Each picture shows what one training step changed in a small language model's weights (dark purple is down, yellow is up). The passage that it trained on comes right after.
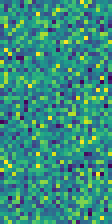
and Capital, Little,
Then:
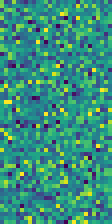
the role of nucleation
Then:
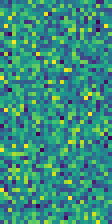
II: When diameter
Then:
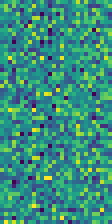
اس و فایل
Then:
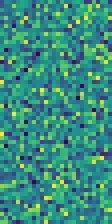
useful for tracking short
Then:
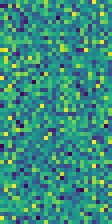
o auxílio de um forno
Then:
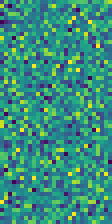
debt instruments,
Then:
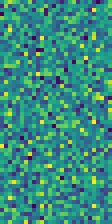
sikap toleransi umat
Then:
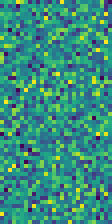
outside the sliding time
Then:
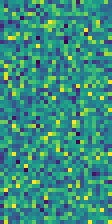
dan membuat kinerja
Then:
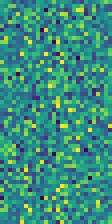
la actividad física y el
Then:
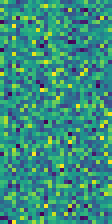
accuracies at different queues, and
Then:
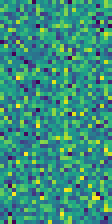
va ularning bilimlarni
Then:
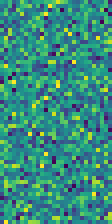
a mai fost tradus prin
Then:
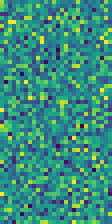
6. Quvonov Z.
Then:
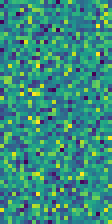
une épistémologie
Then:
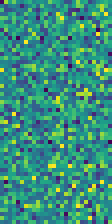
can participate in baryon number
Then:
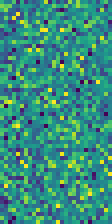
use of three distinct key is
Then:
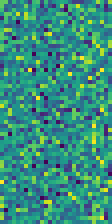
Private data release via
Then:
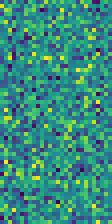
mēs risinām
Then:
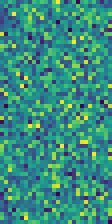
subject to the heat insulation
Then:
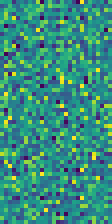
nada sobre justiça
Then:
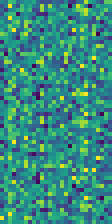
shahar sho'rolari
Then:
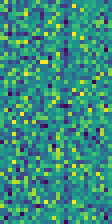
transfer optical modes into the
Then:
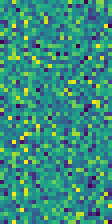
setup. Accordingly, the
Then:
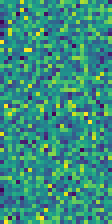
des besoins éducatifs
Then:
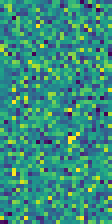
such that $\mathcal M\simeq
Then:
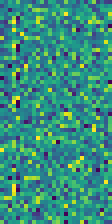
winding number of opposite sign
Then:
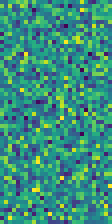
tahlil etiladi.
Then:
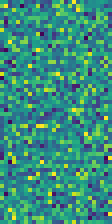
Union. The development of
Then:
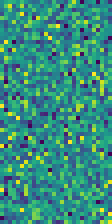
detectors in use till 2004
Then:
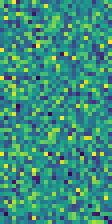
may be possible even for rare
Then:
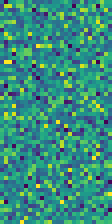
javob berish talab
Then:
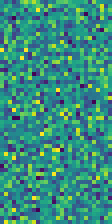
the fainter lines with good
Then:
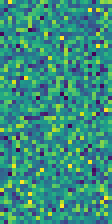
\eta(\bbox p)$ set.
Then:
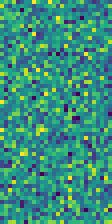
primarily caused by the
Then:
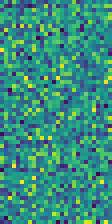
segments in the plane, not all
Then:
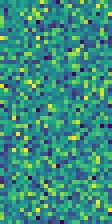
$\hat p$, and therefore its
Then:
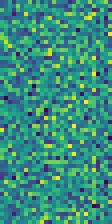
für FDM oder die
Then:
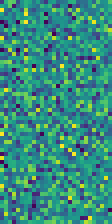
when there is a coexisting order.
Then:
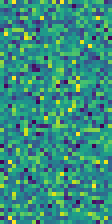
by transforming encapsulated
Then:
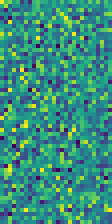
bilimni amaliyotga
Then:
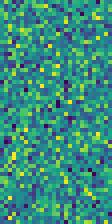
the flavor structure of the
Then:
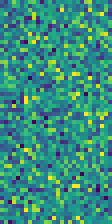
почте установить
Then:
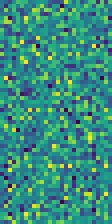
the width of the plots
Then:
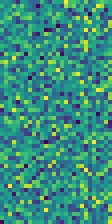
права в мировом
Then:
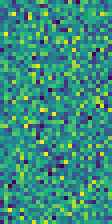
Normdaten (GND)
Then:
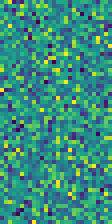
Islamic Accounting
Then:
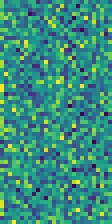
and other criteria to reduce
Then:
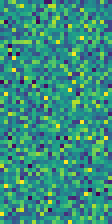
arithmetic has the property that,
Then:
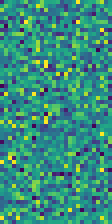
\usepackage{bm} \newcommand
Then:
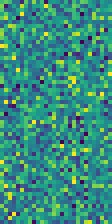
explained if the model is to
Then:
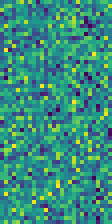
Anstrengung, Lernen,
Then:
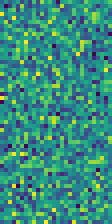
\beqa G_0(x
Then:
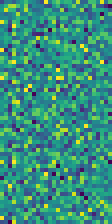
развивает речь,
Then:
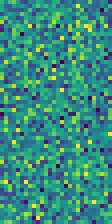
as the characteristic equation then it does
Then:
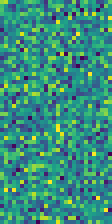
pela construção,
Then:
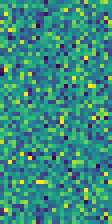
the given temperature first. The thermal
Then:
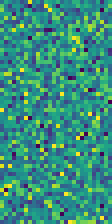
find the state $| \lambda \rangle$
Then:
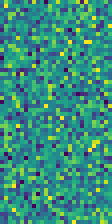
la primera exposición
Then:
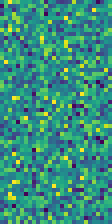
faoliyatini va ta'lim
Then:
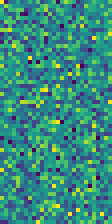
the majority of holes
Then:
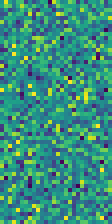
$E-$functions are
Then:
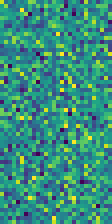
transitions of bulk and
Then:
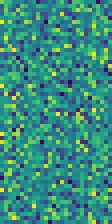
em João Pessoa, a
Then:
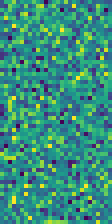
2. l'infrastructure
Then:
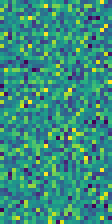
codes, namely in
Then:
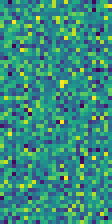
sutures. Калит
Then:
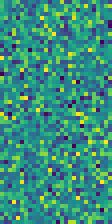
a definition of $\Phi_i$
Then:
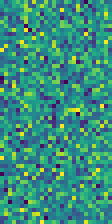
(b) shows power law variation
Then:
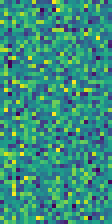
0,52% de significancia
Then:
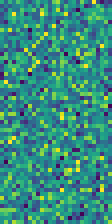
investigate the critical features
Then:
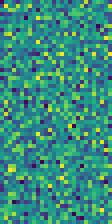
olarak kabul eder.
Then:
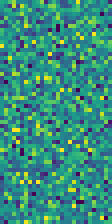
for $\Phi^q$. The derivation
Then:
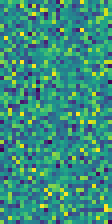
kuchaytirish muhim
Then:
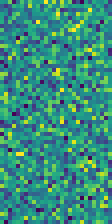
of single and binary stars.
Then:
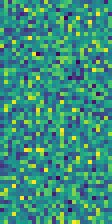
cette anticipation :
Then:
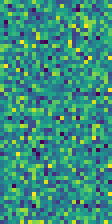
a true exchange of chemical
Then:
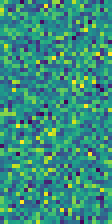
only this successful verification
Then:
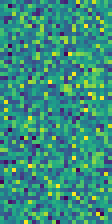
valued matrix exists is
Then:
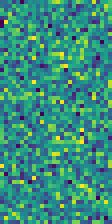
large risk-adverse
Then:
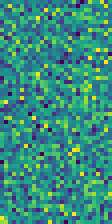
Linear Programming
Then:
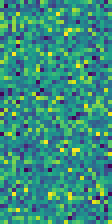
The edge caching feature can be
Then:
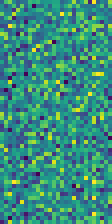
sud binosidagi
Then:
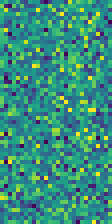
erosion velocities at the
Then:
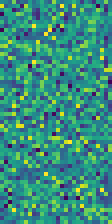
last strategy, the transfer
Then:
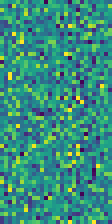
with a timeout of $9\Delta$
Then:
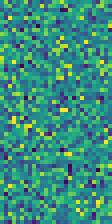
развития Нового
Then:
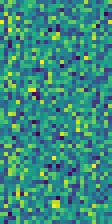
o'zaro aloqasi
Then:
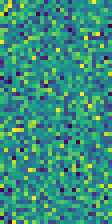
present large tangential velocities
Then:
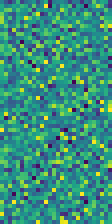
с размером 596 и
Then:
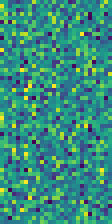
in HENO-MAC,
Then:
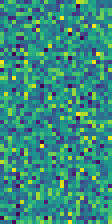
do tempo, meu avô
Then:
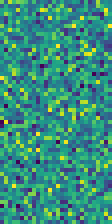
mode of the axisymmetric
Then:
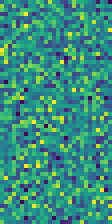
an open outdoor area.
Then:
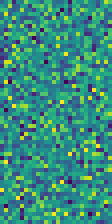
Bolaga tarbiyaviy
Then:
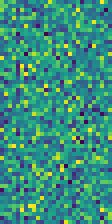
approximately designated in
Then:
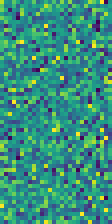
remained at place, the small
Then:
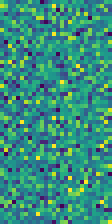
Бойцов А.И.
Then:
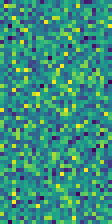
appearances, it would seem
